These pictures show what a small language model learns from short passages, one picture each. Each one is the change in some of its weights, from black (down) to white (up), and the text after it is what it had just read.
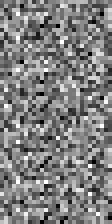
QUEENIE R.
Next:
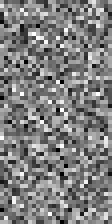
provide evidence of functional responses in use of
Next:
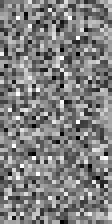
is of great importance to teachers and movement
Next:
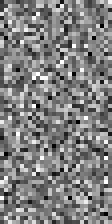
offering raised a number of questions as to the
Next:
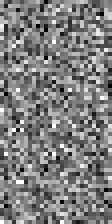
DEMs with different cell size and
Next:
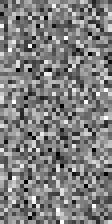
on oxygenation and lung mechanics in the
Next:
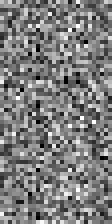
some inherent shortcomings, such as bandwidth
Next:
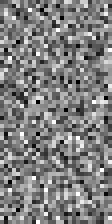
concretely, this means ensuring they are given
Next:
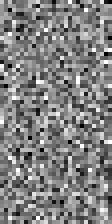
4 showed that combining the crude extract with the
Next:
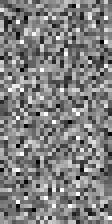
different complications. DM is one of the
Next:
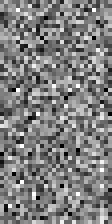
fillers. Based on the various observations, it
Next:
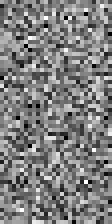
seedlings (objective 1), we used
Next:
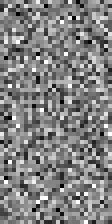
variation. It is specially associated to study of
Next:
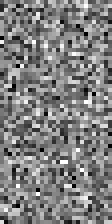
were then matched to details provided in the original
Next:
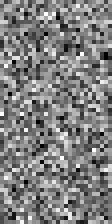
Retrospective study of case series of 9
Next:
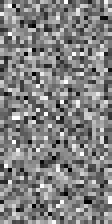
not decreasing; factors such as the aging population and
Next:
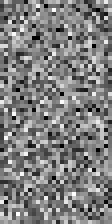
them to seek clarification within educational institutions.
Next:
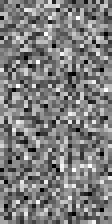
Second TRANSFORM Interim
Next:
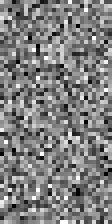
assert that integrating sustainability concepts into hospitality
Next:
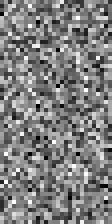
locations and has been found to be more useful in
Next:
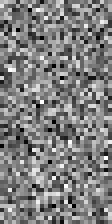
skin sensitization. The findings support the acceptance
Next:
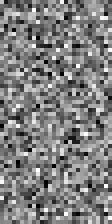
already have very good experiment data and physics insights
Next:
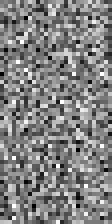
city, laying between the river,
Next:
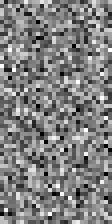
connected to sampling port, 1000 litre of
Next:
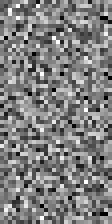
continuously organised by them, the largest initiative is
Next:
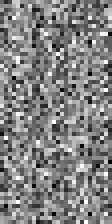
Educación Nacional,
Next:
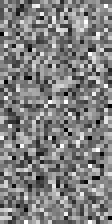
over time (Equation (1)) and
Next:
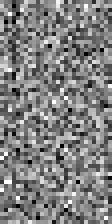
India and challenges faced by it in its
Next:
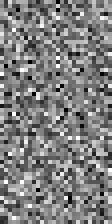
topics have been identified as crucial for achieving industrial climate
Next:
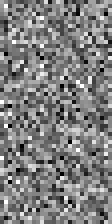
further indicates the need for improved quality management in cooperation
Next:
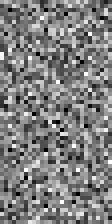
to handle the numerous costs of finishing their degree
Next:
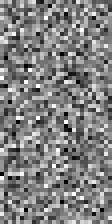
Consider a small hump of width dx
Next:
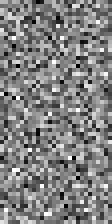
their branches are spread over most of the
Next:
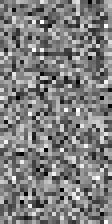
to such marketing, and, in particular, why
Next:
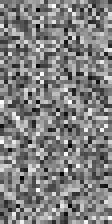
of the state policy for spatial development of tourism.
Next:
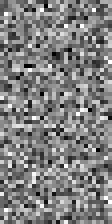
(ppm) CAS Score Score
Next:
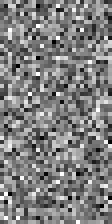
Gujarat maintains a more stable trend
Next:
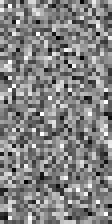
identifies the reason behind with recruiting
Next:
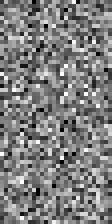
novel John Bunyan's
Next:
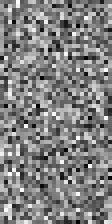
speech, enriches the child’s emotional
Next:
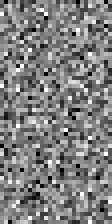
were stored at 4°C (EDTA)
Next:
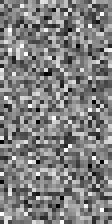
of teachers' guide. He concluded that there is
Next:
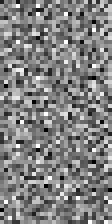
Subgroup II-A included 37 patients
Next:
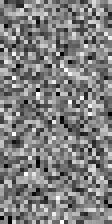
classification using decision tree induction method by applying multi
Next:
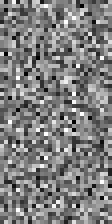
at the center is called general worm. The
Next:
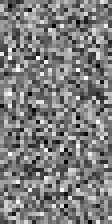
to record tack and compliance (Figure 4).
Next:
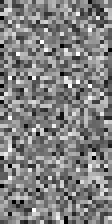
to visualize, let alone clarify to another
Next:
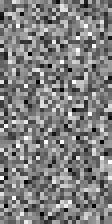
due to complications during or after pregnancy,
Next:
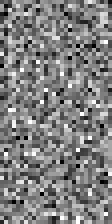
is specially needed by the community at a particular
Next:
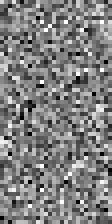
transformations are ineffective at producing normally distributed
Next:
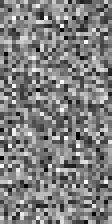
the working principle of absorbing and trapping water
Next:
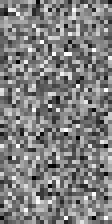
Paris Saclay, France.
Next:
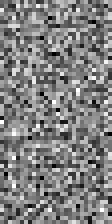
at De Montfort University/UK,
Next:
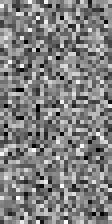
doggedly strive to maintain this ideal
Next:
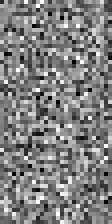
modulus the composite stiffness increases, but at
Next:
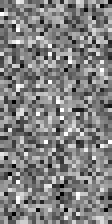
n th order diagram for matrix order n .
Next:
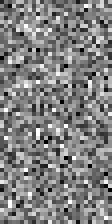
initialized for every node $u \in V
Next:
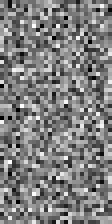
PRIOR RESEARCH Abstract—In
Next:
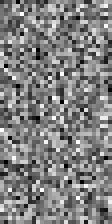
channel always remain busy to make communication with each
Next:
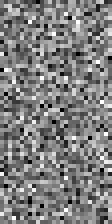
of various control options. In Section 4, conclusions
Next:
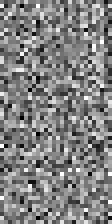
copper extraction efficiency. III. RESULTS AND DISCUSSION
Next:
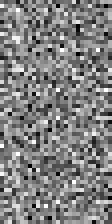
Muzna Yousfani²
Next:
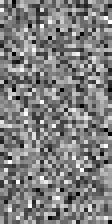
data is visualized using images and charts.
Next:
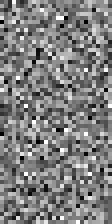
difference is the method. gaussian kernel
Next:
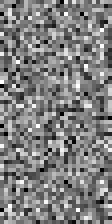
and expectations. In a team context, these
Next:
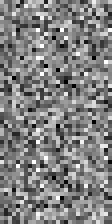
development of beneficiaries of the IDP
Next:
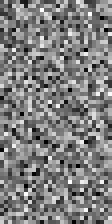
studies found evidence that many other factors are important risk
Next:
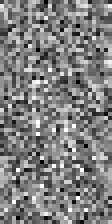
the fibers is determined, the stress field in
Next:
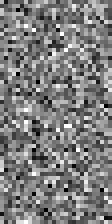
with threonine 304 and
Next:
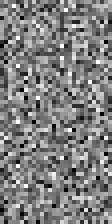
past. The relatively warm paleoceanographic
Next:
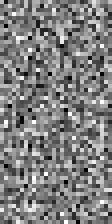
dry run protection provided. Due to this system user
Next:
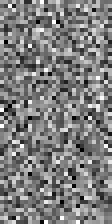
cases [18]. The PrP is a
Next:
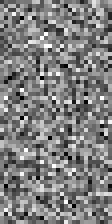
The model of temporally structured information being
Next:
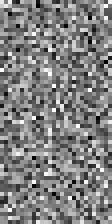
GSC Biological and Pharmaceutical
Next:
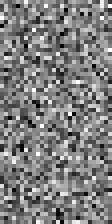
formation of transfer prices for commercial products. ➤
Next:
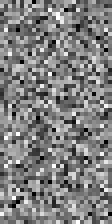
analogue of tobermorite
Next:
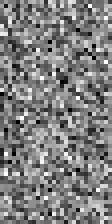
to apply the technology of content and language integrated learning
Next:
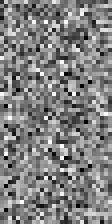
wrote the first draft of the
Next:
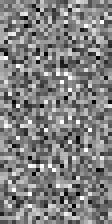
near the front facet, which enhances
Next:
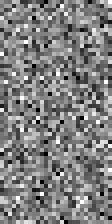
as affected by probiotic- and
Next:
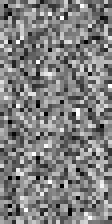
health indicators must measure both the state and change of
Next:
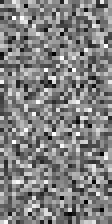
TUTTI def maggio
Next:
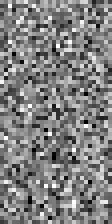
buffaloes and cattle. For
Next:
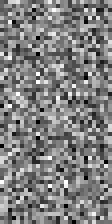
of 11 toxic phytoplanktonic
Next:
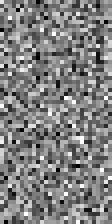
Lyapunov exponents were calculated
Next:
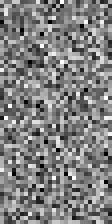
capacitance measurement. The refined measurement system
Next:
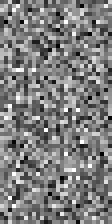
a document-oriented data warehouse from
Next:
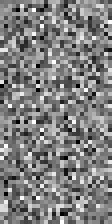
of the experimental data of [28, 29]
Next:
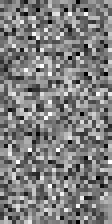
disadvantage is spontaneous failure
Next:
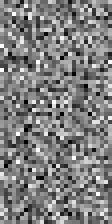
research conducted, the design of AR applications is
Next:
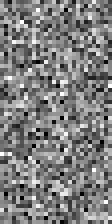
the input-output tables. We use
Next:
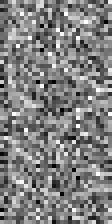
by Irving and Rossotti.
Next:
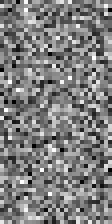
for students and professors..This paper enables
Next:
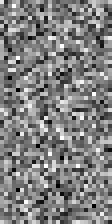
above reaction characteristics and reaction product structure, the
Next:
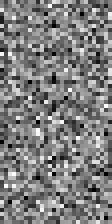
in Ankara University, Faculty of
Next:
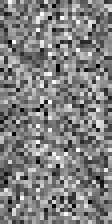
change to the Local Government Ordinance of
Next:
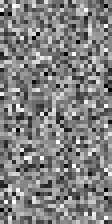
aged 6 to 18. 70 children with
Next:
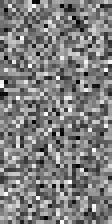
was recorded in parasitoid release treatments,
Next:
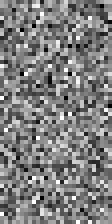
against school counselors coordinating Section 504
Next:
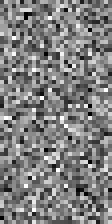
the coping mechanisms utilized by nurse managers,
